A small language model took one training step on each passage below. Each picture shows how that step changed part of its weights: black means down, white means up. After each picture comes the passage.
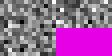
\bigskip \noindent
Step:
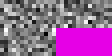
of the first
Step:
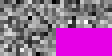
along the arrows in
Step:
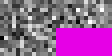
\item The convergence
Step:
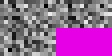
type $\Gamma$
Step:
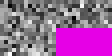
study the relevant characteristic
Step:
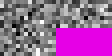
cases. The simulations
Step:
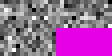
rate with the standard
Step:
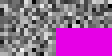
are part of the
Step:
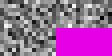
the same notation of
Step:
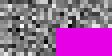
large parameter at the
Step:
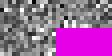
are measured by
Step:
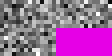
The X-ray
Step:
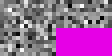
choice of $\Delta
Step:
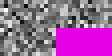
solution (17).
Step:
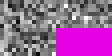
the black rectangle in
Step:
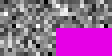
equation is expressed,
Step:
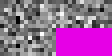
optimization functional for each
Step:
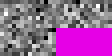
homeomorphic, but
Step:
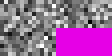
\leq \varepsilon
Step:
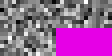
competition between
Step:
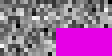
layers such as
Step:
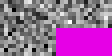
In the second order
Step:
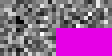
strain can make
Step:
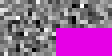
DC bias current
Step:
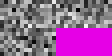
insight into how one
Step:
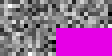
presented in the following
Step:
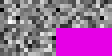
ionisation rate
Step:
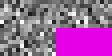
analysed using the
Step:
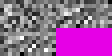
in terms of both
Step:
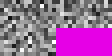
by the acoustic
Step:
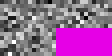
analytic problems, because
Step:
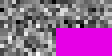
competition and
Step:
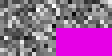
\tau )
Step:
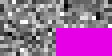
controls how much the
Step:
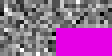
not take the same
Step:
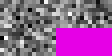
\be L
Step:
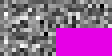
that for any
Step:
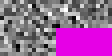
method to CR
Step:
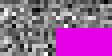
conditions, this is
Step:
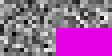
scalar field. We
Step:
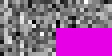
have any information
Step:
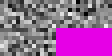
the simple algebraic groups
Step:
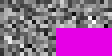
be an odd
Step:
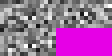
scattering amplitude on the
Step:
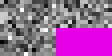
the next section,
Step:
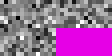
edge environments,
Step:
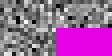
number of degrees of
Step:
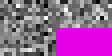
_n$ does
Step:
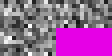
proposed solution is to
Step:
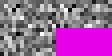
showed itself as
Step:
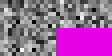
is the lowering
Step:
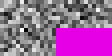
agent through a
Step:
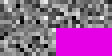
which further constraints will
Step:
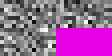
of the phase
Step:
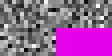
I would like to
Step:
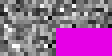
(see also
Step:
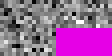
a path endpoint
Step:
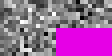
a summand of
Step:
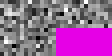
transition between, and
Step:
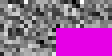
context of the
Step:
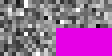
literature. The response
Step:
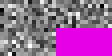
that case, the
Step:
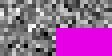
the hierarchy
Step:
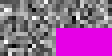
Markov chain with
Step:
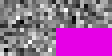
Numerical Simulations
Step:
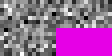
grows like
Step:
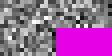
define dense set on
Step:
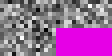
loss of generality,
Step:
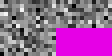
one usually does,
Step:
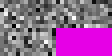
ball, then
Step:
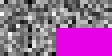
the difference.
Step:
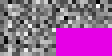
by Theorem 3 of
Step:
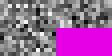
blow-up is
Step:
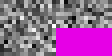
as the first evaluation
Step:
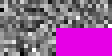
as we can come
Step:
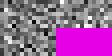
be the tangent vector
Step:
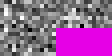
for some Cauchy
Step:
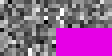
v$ and its
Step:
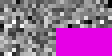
why the Adam
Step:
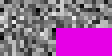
There, we also
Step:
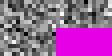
the type of
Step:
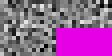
all $n
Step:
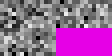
datasets, small and
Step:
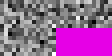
the use of the
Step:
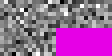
models. The blue
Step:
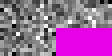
is no longer true
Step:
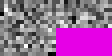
not the energy,
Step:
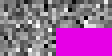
is strict. In
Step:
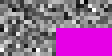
an open neighborhood of
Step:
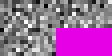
is easy to verify
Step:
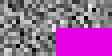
the straight segments of
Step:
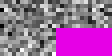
we substitute the
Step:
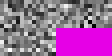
the wave field in
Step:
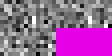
is characterized by linear
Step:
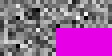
derived properties of the
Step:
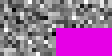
In the whole investigated
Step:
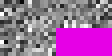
is updated by
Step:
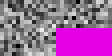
the problem of different
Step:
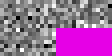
same evolutionary code
